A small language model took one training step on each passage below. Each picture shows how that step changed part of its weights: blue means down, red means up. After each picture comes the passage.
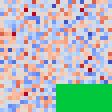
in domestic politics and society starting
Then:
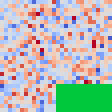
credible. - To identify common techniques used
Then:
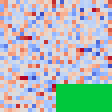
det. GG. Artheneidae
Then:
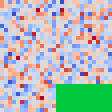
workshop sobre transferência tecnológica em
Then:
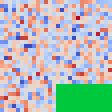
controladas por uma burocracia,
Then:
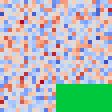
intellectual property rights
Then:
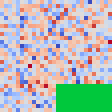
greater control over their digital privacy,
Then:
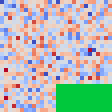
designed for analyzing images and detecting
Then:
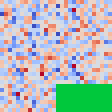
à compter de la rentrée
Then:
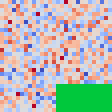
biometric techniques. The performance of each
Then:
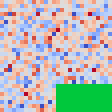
supports application-specific queries,
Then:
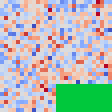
și profesionale complicate de o
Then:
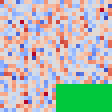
qiladigan, matn yaratishning
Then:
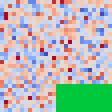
of errant propaganda for a
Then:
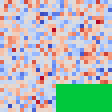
is to indicate the social impact of the community
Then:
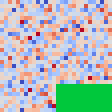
perfectly constrained then their sum
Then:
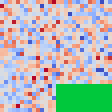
to 9.0, which falls within
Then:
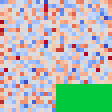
enzyme velocity for all
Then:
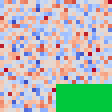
and circumstances for the design process
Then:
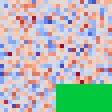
afzalliklar tadqiq etishga
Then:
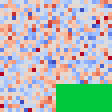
cattivo tedesco e il
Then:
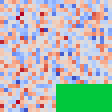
face independently, reducing performance in
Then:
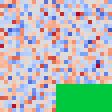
and 2 in 0.1M NaCl
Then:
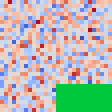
satellite images, programmable
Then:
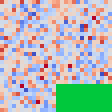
5 years of imprisonment or by
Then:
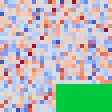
Chunki, mamlakat hatto
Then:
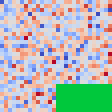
with it”) - e. What made
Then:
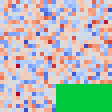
male child and 3 (15%) did
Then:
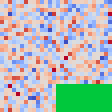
characteristics Two patients were administered general
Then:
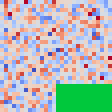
žemyn Nerimi.
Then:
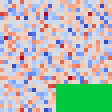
centrada en valores comunitarios que
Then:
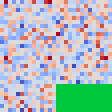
é considerado um dos países mais
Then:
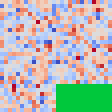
нарушена територия
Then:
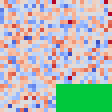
only a means of communication, but also a
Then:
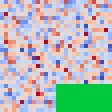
Московский пр., 33,
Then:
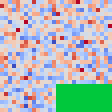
although they can mimic human language,
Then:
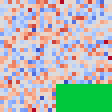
focuses more on current earnings.
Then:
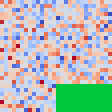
dominar el efecto nucleante
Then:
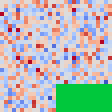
the probability of legal stay. This model
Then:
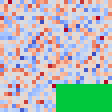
predefined replies so the
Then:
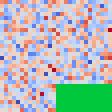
of insecurity and inaccessibility of
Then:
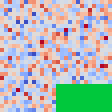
age group 31-40 years which
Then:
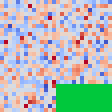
e sentidos. Considerações
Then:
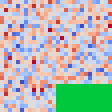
type (one experimental group and one control
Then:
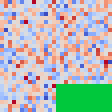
qo`llashi, ravon
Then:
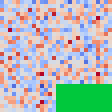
the risk of acute urinary retention
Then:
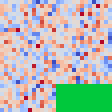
for all team members to exercise leadership,
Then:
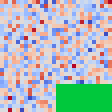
civil. **Instituto de
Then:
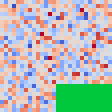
with single population; therefore, we have used
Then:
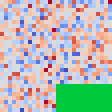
of protein structures could have their
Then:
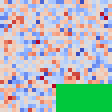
a outro tipos **de**
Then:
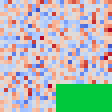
shows that with the increase in the dose
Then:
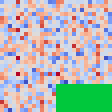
stage teachers use concept mapping technique under
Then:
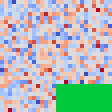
va o‘zaro aloqalarning
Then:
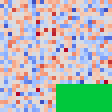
faqat 2024 yildan boshlab
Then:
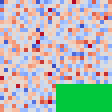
a hybrid routing protocol. Figure 4 shows
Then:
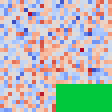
durum tespiti yapmaktır.
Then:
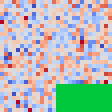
towards a restored and healthy climate;
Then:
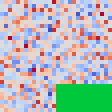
6 Cetostearyl alcohol
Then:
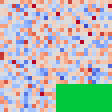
U F.NLQEP 50
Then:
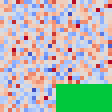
al.* (2008) reported that the percentage
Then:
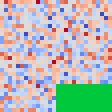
développeront ainsi des
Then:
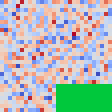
Technology, Montanuniversität
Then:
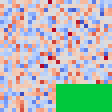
bir mavzu tugashida
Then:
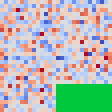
- 5. Support transformative change
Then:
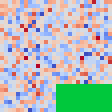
Adjiniosa, Nukus,
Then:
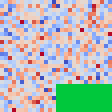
Respublikasi Oliy ta'lim tizimini
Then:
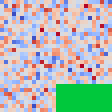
a core concern in relation to both rights
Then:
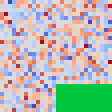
die Schablone ständig
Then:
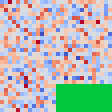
resources of the organization, the financial manager
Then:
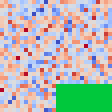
message as part of game design
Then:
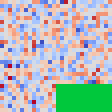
other ecosystems. Conversely,
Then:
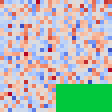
settings called the three-point
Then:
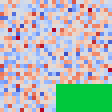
precipitation in different periods. It can
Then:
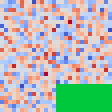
to continue working on some experiments,
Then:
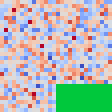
The case is examined further on the basis
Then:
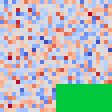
the entire chamber in order to
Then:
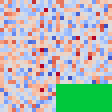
of Physics Shri Sant
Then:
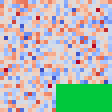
such as vortices, are induced near
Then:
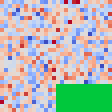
educational sciences*, 2(2),
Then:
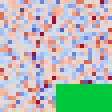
bits are used to help the MS
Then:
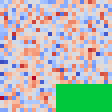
یافته و
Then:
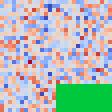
By products Electro kinetics Economically
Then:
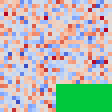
insect orders and their key
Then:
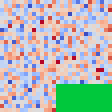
process appears in lentils and
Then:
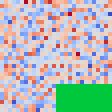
conjugan el orden y el
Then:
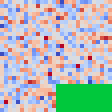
va nazorat qilishda zarur
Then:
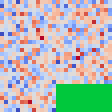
та рогу з території
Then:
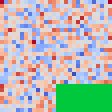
Mili. "Power and
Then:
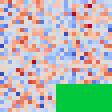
Ўзбекистон Республикаси
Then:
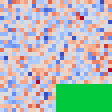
tentang kehidupan
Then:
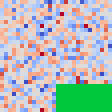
primer acuerdo firme, el
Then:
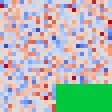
de aprendizaje supervisado en machine learning.
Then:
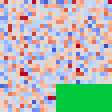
view was endorsed by some
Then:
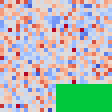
the starting line 20 min at room
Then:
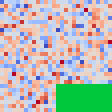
presented to a Private Hospital over two
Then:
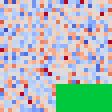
dass b) alle Akteure im
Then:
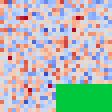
beams intersects with the base of
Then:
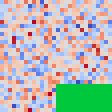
newsboy-type problem with
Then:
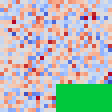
from the above table that, Out of
